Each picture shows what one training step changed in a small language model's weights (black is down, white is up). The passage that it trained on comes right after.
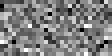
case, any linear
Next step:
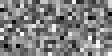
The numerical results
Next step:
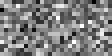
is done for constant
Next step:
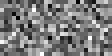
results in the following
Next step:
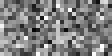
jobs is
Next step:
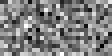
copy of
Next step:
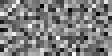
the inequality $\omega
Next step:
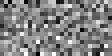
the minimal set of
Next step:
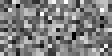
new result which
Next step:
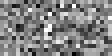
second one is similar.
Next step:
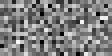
$U$ be an
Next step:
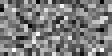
concentrated in
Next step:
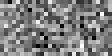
surfaces of constant
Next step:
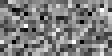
has a join
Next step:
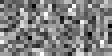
of GPUs
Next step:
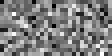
the center
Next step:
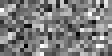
equivalences. We then
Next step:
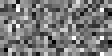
E \left\{
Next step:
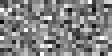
$1$, then the
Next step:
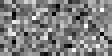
the other hand, since
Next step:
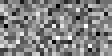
spaces have dimension 0,
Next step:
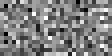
\delta$ and
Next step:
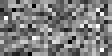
may be able to
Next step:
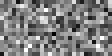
This shows that the
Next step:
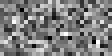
conditions are now called the
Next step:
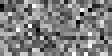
First of all,
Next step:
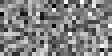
among those
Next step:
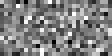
it is clear that
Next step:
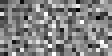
begin by studying
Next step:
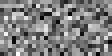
exists a real number
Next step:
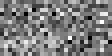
II. These
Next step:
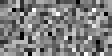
and $M\in
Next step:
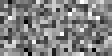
differentiable at
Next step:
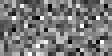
Suppose $X$
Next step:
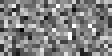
solely on
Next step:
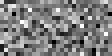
periodic point
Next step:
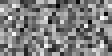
functions, allowing
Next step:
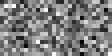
use the letter
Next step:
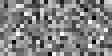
of finding the
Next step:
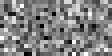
\limsup _{r
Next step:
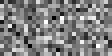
2 via a
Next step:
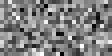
for $u$ in
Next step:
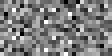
(for instance
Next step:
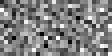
1$, we get
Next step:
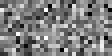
J \rangle \oplus
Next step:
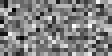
$\omega$ on
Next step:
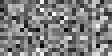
conjectured in
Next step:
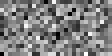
may assume that,
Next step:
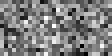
are assumed to be
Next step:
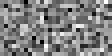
the process upon the
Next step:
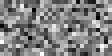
of lists in the
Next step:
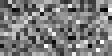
\\ Les points
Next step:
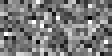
estimate for the
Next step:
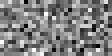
for $\Delta \lambda
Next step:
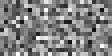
\Z$, where
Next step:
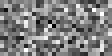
was proved by
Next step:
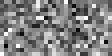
and fewer
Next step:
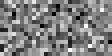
the other hand, it
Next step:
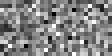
sign at least once
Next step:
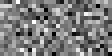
lower bound of the
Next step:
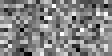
be found in
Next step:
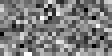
of Corollary 1,
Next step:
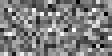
and the proof of Theorem
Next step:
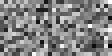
a finite partition
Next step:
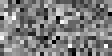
compact separable
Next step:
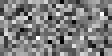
situation and
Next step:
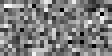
under the assumption of
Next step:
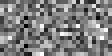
equivalence in the
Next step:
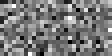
the continuous homomorphism
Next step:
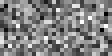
reduces to a
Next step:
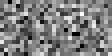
generated algebra over an
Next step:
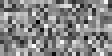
i.e.\ the
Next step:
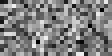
the part of the
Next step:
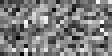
which we will denote by
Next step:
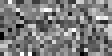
n$. Further,
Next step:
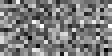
of number of intersection
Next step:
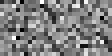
equations on moving
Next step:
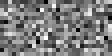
using only the trivial
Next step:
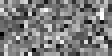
Lipschitz domains,
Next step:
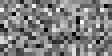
recall that any
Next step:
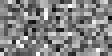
the parameters is
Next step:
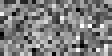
has a smooth boundary,
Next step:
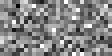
if $w \geq
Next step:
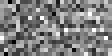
proper support. Let
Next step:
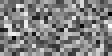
a theme that
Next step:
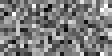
corresponding unitarily
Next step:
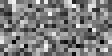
contains a translate
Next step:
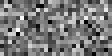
satisfied. This is
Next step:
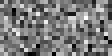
{From now
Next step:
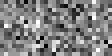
and spouses
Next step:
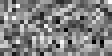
length $0.5
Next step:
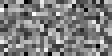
generalizations of
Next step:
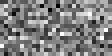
get the result.
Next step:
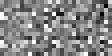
\quad z\in
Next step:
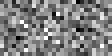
method is given by the
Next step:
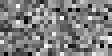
said to be a
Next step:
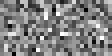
of the orders of
